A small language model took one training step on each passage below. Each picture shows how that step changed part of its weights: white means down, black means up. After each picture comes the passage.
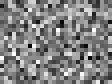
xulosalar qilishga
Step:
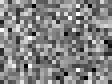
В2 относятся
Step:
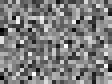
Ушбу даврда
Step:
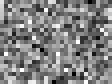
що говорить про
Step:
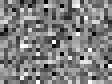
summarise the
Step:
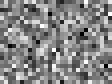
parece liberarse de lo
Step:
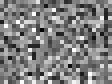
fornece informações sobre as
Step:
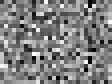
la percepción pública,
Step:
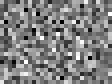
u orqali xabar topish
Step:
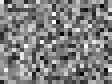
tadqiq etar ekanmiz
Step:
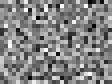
programas, como o projeto
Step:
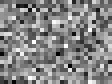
of land relations in the
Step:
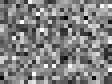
definição conceptual e
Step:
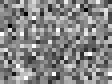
ta'lim muassasalari
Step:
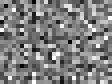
Introducción Los
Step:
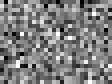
quyi", "bu
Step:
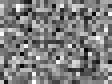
Als Beispiel
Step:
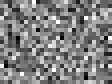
article provides information
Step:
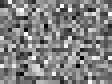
MÊN - SA
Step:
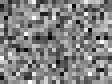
цінності хліба
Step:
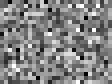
va e‘zosi deb
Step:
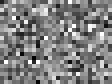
tenerse presente, es
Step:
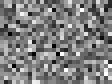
of student management. The
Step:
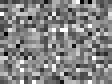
raqamli gigiyena va uning
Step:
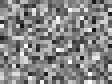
pedido aos alunos
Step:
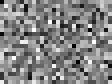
référentiels de
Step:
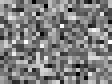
No. 02 Tahun
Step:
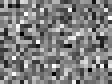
o primeiro acomoda
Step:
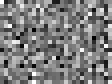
Jansiz tulga
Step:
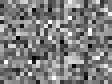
- Expósito,
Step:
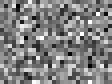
la teoría -su
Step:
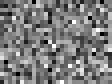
com a estratégia da
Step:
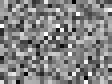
хийх арга
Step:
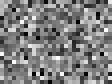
minus vetustate
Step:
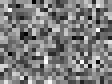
и околина --
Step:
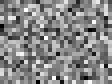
loi qui le porte,
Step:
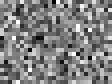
ter uma família
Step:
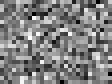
van Rietschoten
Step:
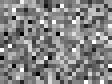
культурний аналіз,
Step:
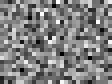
formal. A adaptação
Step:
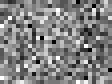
і естетичних
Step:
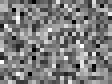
*Shishanov v.
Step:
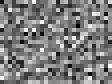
όσο και
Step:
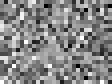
24% no mercado,
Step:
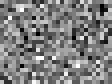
TDICs ao ensino
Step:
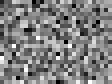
in jih imenujem
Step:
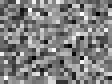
Aslida konvergent
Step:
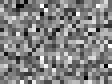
autres on cite les
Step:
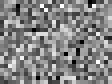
e, ainda, considerando
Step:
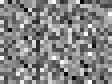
masalalarni tadqiq va tahlil
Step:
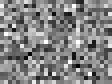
“ *Kitaplardan
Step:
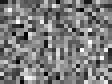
являются дешевыми
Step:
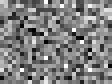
сближение и
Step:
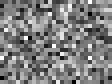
falhas técnicas.
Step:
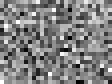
de barras. As informações
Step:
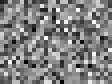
buyum oynasi
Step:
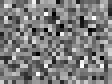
a qualitative research, a
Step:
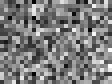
asl nusxaga
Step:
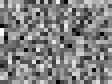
sportchilar tayyorlashni
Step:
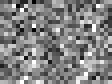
ularning tuzilishi va
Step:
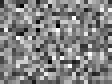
elementos fundamentales para el
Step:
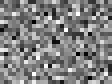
facilities and
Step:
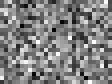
con los virus que
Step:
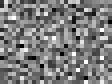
мыла. Его
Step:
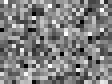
были обследованы в
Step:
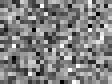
AD (época
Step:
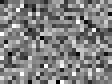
and dentistry. 1
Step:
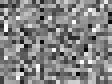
forest—Can we
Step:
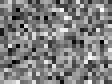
prácticos sí se
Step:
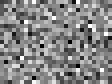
7 y 8 muestran
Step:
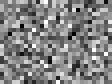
que se desarrolla en el
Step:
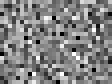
davlatning sifatini uning
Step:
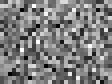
таблицы 1.
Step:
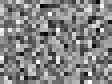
talabalarga yetkazib
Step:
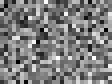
nisbatan yuqori
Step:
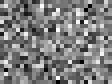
впливу на формування та
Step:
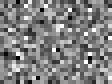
segurança, e até
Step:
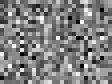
и отношениями
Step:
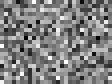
студенти зазнають
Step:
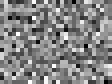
ортиқ бўлиб,
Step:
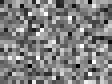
penggunaan metode
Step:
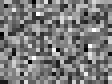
Constitución Política de
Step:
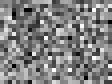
principle of visibility in
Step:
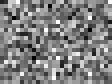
tempo, isso porque
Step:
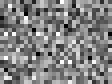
usia, pendidikan
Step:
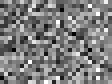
значение имеют:
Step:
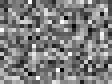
relação ao atendimento de
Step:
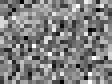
Way of Science,
